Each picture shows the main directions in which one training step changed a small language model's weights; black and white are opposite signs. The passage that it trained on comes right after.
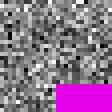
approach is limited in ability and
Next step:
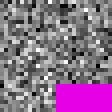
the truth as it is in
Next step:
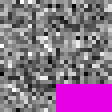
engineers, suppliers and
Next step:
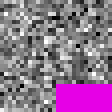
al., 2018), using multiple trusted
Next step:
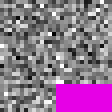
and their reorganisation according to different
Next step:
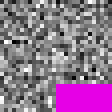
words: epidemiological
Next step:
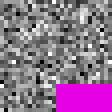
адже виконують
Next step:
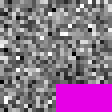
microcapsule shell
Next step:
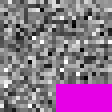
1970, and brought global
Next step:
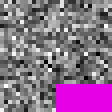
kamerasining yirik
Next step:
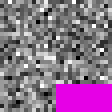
produce sound, analyze and
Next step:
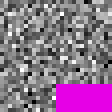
that the business records credit
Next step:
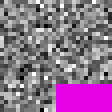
його землячка Т.
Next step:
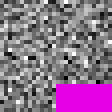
and acute toxicity potential in
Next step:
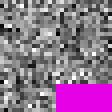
axborot texnologiyalarini
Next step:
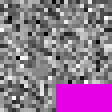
el hecho de que las políticas
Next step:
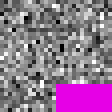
The experiments of fatigue
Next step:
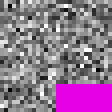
sindicales, pero
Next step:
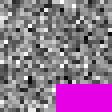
that best correlate with them. The
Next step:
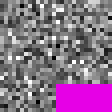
receive a notification from the
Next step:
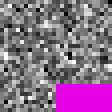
especial de software para o controle de
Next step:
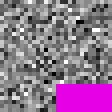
in Lyon, France, in
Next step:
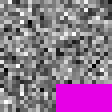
the patient with fungus.
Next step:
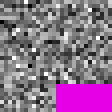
Parishad played an important role
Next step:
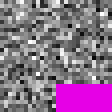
patients in the dermatology clinic
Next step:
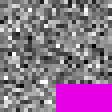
ethical, legal, and responsibility
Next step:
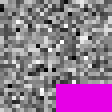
destacar que “dar
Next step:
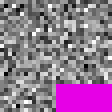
white outbred conventional
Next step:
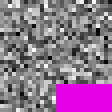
[version 2; peer review:
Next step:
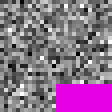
Aktuell umfassen
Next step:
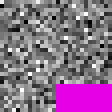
are available at first contact point with patients
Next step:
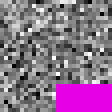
principal característica da situação
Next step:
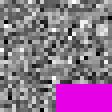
(Tabelle 2). Tabelle
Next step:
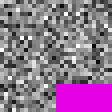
firm value of the multinational
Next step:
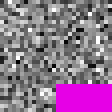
Significant 2 Social
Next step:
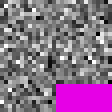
must comply with all the training and information
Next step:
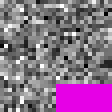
errors as possible. The
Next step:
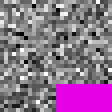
bildiruvchi sifatlarning
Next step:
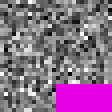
for a one-to-one comparison
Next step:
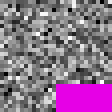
и ингредиентов,
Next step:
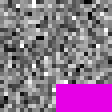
: The important group frequencies of four
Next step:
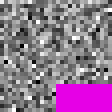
Nevertheless, our results suggest
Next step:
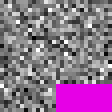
із розбудовою
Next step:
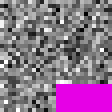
colaborar na formulação de
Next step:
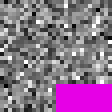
one location. Instead of a
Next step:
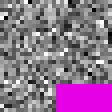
training helped in real work situations,
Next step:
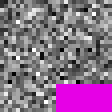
sinnvolles Konzept
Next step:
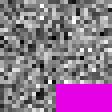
extracted MFCC features are
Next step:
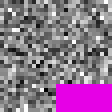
can improved of students interest learning with average
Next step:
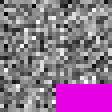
The professional competences of a CLIL
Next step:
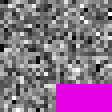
yellow field-corn was
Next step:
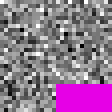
gran lengua internacional,
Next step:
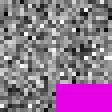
conjunctiva, and
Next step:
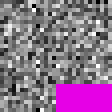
²³ O‘zbekiston
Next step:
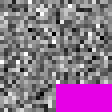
Bu holat “Devon”da
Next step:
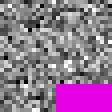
part of an ongoing DFG
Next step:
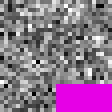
Logistik Biner dan
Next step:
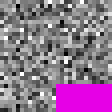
experiences concerning ontology
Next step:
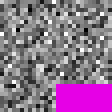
social do arquiteto”
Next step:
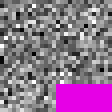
bienes jurídicos que
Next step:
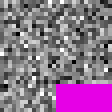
северной тайги
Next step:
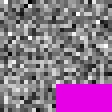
размере заработной
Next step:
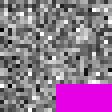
ular ayollarning muammolarini
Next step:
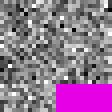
de computação? Se sim, por
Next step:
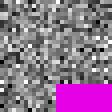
the landscape – Elevation
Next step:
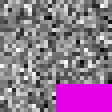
round(x) retorna um
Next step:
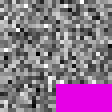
در اصل این
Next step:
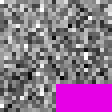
gran escala organizacional, que
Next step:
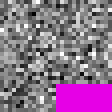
A VR ^a serious
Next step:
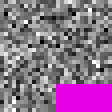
va o'tmishdagi
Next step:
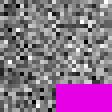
en la mente de los hombres
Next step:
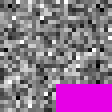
Solusi yang diusulkan
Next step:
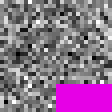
does it address an overall changing environment
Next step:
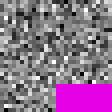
educación ambiental en América
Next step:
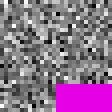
– Exploitation Project title
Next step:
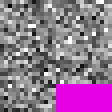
those where there is more competition.
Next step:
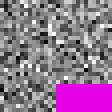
бўйича; ИИО
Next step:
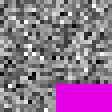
kuyladi. Lekin bu
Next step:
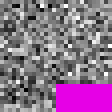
increasing C . The points on the
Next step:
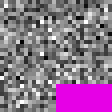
more ‘traditional’ form of
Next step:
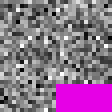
trebuie să nu fie
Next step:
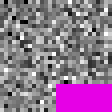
: In-vitro and
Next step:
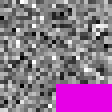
- Original draft,
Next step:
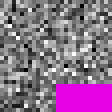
baholash indekatorlarini
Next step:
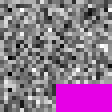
number of scenarios have been developed
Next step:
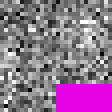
natural and artificial sources such as
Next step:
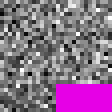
tizimining mo‘rtligini
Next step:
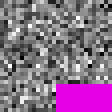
sentence. The sparse
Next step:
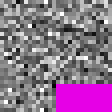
them are modified in order to satisfy
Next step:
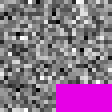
results are shown as "+" for the
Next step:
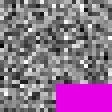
level of on-chip integration.
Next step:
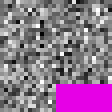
Saúde (OPAS).
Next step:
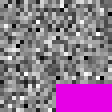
well as the socio-political
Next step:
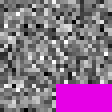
more factors that can affect the grades
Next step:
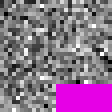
sales of land-by
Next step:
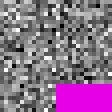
a multidirectional carbon
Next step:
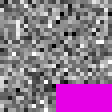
зрелость ЦНС
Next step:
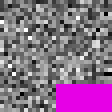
country-wide are attributed to
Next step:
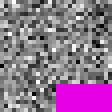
Local Government Area
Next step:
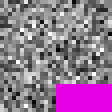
temporal conditions. 2.3.
